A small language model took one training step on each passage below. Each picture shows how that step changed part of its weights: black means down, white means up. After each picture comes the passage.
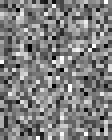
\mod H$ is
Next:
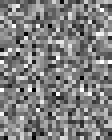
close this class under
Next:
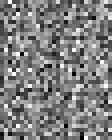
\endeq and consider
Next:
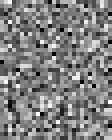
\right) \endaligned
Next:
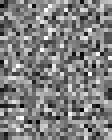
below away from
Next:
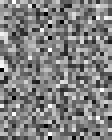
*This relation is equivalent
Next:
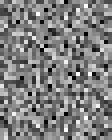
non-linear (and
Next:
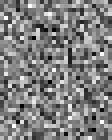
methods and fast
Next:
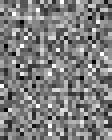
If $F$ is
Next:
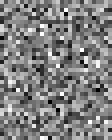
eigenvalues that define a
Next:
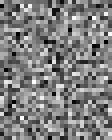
that \begin{align}
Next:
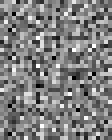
\Uvec \cdot
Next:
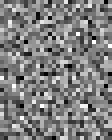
for electricity
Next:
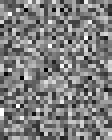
of the lemma follows. In
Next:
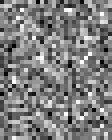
conditions and nuclear
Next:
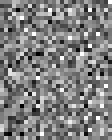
every $q \geq
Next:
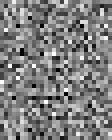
about the equality of
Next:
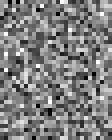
functions, Upper
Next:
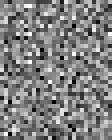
same is not true
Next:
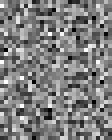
trials, where each
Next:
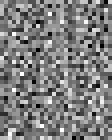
$p$ is a
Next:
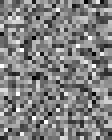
methodology outlined
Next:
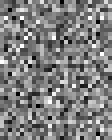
where $P$ is
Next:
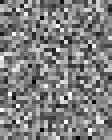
correspondence with the
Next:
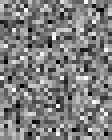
monad $\cR$.
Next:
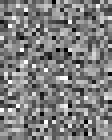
degree 1 on the boundary,
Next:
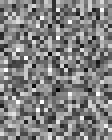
indeed proves that $$
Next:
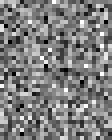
$\Box$ Recall
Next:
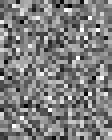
for the velocity
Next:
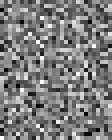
as above and the direct
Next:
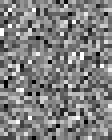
be complex Banach
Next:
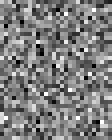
spaces. This countable
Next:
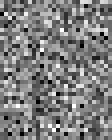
\in F ~\vert
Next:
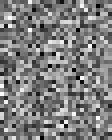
satisfied by values of
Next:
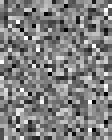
equation (33) on
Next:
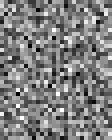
at speed one.
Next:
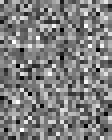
so that $F$ is
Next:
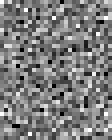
$a \neq c$
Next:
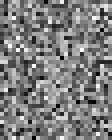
optical imaging
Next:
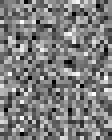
$\ss$. Hence, by
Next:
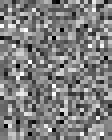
integer $m$, the
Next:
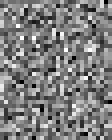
brackets of
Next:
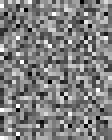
that they have the
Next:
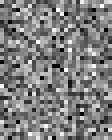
smooth curve. Let
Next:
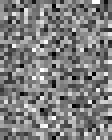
& \doteq \eta
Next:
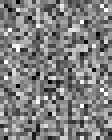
convenience, one
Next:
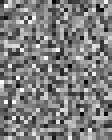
consistent with the
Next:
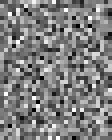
is limited.
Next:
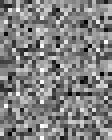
\em \ben
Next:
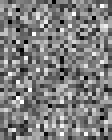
of $\pdo$s
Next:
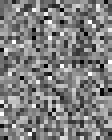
continuous order-preserving
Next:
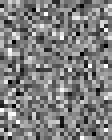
whilst the author
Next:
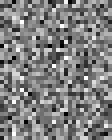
with non-zero
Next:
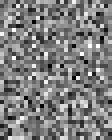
visible at the
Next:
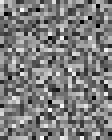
t$ acts by
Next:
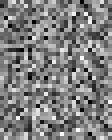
other formalism and
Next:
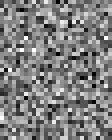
complex, but to do this
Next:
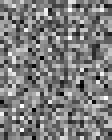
$k$. Using our
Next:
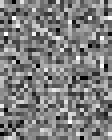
\\ Department of
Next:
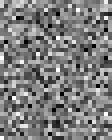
of motion for the
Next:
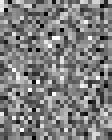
$w$ does not contain
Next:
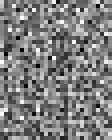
of graph $G$. The
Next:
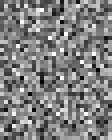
does not hold for
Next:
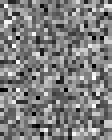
input consists of
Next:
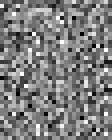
in $\proj f$.
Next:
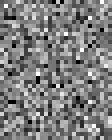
resolvent estimate
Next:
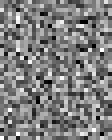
error, even when the
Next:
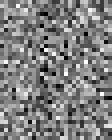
non-parametric case
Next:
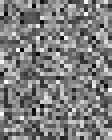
of which is outside the
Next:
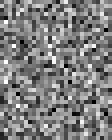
and despite
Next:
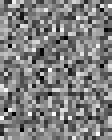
This addition is valuable
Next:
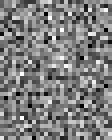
the definition of $S$,
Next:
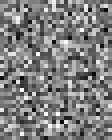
the element, $\mu$
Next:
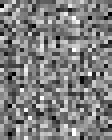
\oplus \dots \oplus
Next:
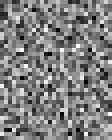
boundary, so we will
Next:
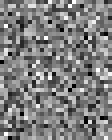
The author's surname
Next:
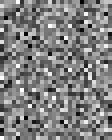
prove that they are
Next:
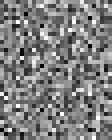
Digital image
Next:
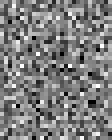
t$ when $\theta =
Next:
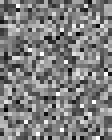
be a fixed differentiable
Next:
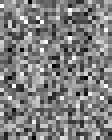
b_j \to
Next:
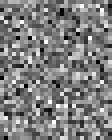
type, it presents no
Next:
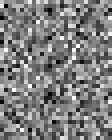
interior. These
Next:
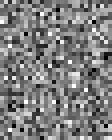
\psi \right\Vert
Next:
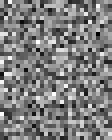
of finite type, and an
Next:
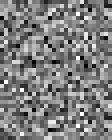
the Dirichlet
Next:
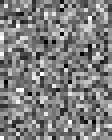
belongs to the
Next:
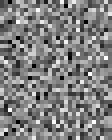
B_{R}$. Define
